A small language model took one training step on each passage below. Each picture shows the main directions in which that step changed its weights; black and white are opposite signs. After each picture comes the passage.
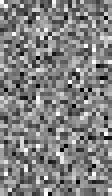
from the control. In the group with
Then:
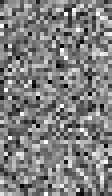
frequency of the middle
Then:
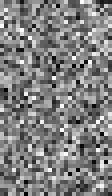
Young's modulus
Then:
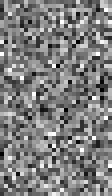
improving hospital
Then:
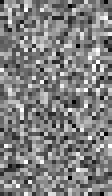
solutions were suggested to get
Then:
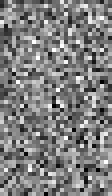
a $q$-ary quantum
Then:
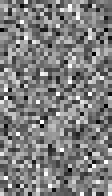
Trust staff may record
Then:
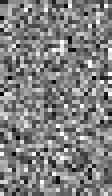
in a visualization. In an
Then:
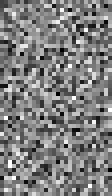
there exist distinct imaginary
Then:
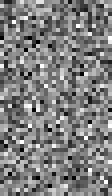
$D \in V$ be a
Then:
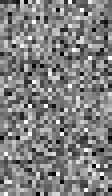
agreement between theory and experiment
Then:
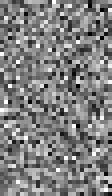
This work was supported by the
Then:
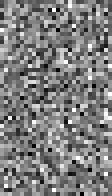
of $H_T$ under
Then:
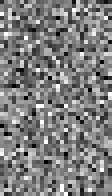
remain approximately the same,
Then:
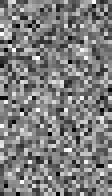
curved boundaries is approximated
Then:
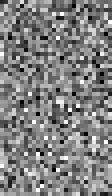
potential sustainable development in the
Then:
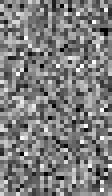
the #Collapse of
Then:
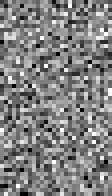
involved. The second step
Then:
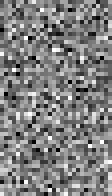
tomography to characterise
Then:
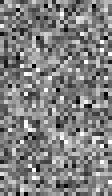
conditions and conserved charges}
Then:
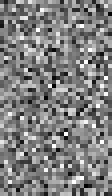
any lift $u_2$
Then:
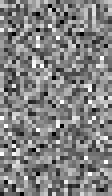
of the stack. For example,
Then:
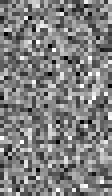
2 \Zz \nonumber \\
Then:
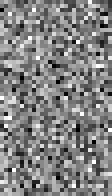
applied. Soil
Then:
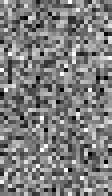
smooth, the derivative with respect
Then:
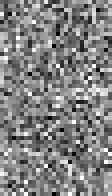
of sample i , f_{θ}
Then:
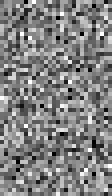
increased interaction during the
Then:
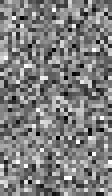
in $\omega_{4,\sigma}$ is
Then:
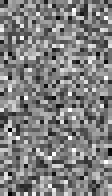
concentration may cause
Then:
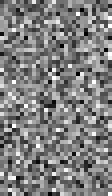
colorization model is named as
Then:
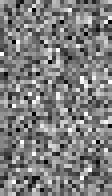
was carefully loaded
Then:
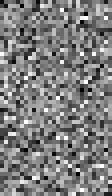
with distance from the initial site
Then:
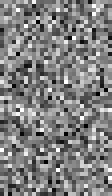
is strongly associated with insulin
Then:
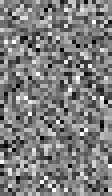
more observed area. The
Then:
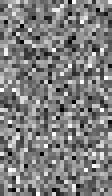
Degradation of Vitamin
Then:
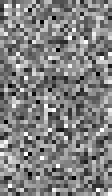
is passed through consecutive
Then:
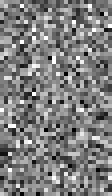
energy release from nuclear
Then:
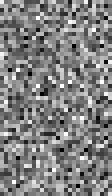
order in boundary derivatives,
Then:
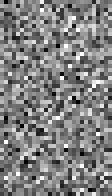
elements of the frame $\Theta$ are
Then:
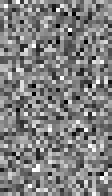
weaker assumption. It is
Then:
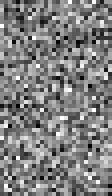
tests} In this section, we
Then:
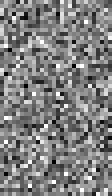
each recorded event requires
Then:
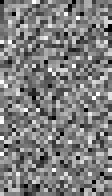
bin is calculated (solid
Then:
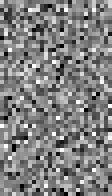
and marketing (Branch
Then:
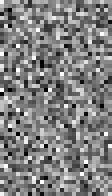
a methodological point of view,
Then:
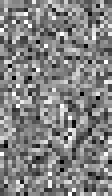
and non-stiff limits.
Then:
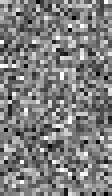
uploading data to the
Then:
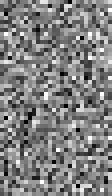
Support Materials
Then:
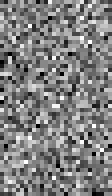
model The overall purpose of
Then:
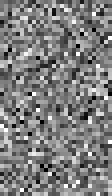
equilibrium velocity
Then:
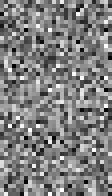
evaluate the results of planning
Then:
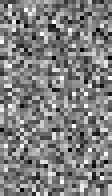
inelasticity and
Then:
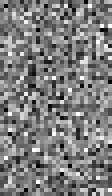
the generic rank of this
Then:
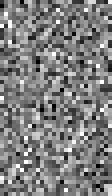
pump mode) is
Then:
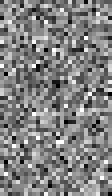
in the disc and $\alpha =
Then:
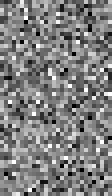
\exp\big( 2\alpha B
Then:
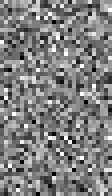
including (high) technology,
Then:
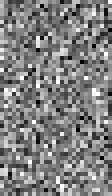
SPR imager. This sensor
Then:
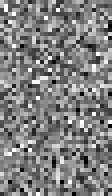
most AmSTeX will work
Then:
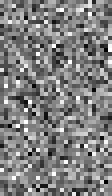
\text{ for all } x \in
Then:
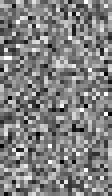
given as, $$\Delta \Psi
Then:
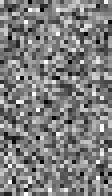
tool, observational studies were
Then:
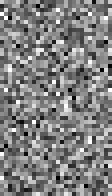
Area, Xi'an University
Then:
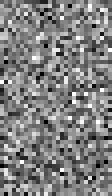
The results of the regression analysis and the
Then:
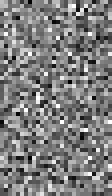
particular solution oscillates with
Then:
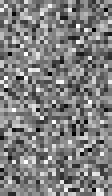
estimate follows by an interpolation
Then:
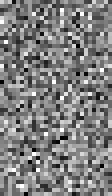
T\right]\right\} = \int
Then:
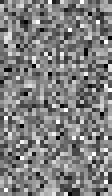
Studies on media
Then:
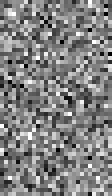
Mukimi, Kokand
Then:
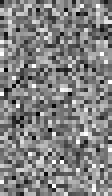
the periodic patterns of
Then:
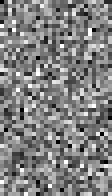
data. We contribute to the
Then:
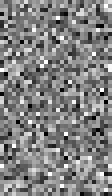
before the mode resonance
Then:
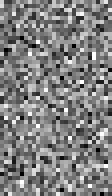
are within the standard deviation of
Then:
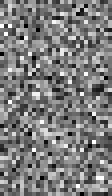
connected sets in the real
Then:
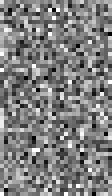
of various lengths and
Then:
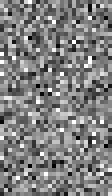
factors. We describe in
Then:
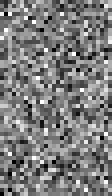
0$ as $d \rightarrow
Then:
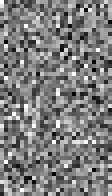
complex in young children
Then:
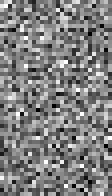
Then $Y$ is $m$-times
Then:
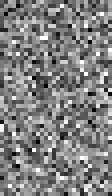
1 University, Maabouda
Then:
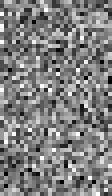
loads like motor is
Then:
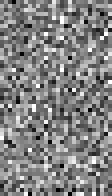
contact homog\`ene
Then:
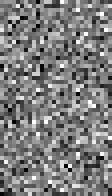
observed that if $f(A)$
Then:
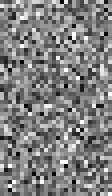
$(R,D)$ such that
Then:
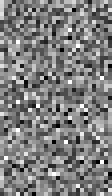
is closely linked to
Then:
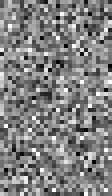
frame on $P_U$ with
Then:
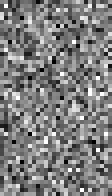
This boost defect depends
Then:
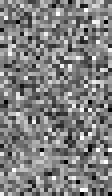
in the era of combination
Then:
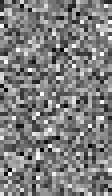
start a collaboration.
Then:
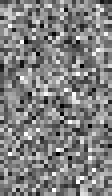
the Astronomical Institute
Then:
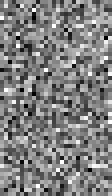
microbial strains of
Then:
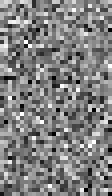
& \ddots & \ddots &
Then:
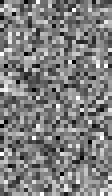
countries presently affected
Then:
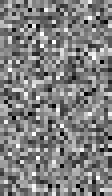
trigger radial growth and
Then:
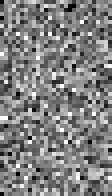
flows persist and
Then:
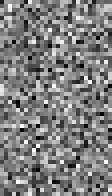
enable us to interpret and
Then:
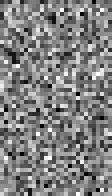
(MATLAB code for
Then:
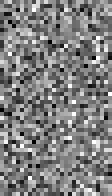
(e6) circle
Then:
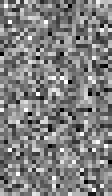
quantum heat engine and
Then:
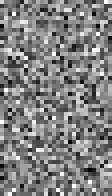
processes were suggested for
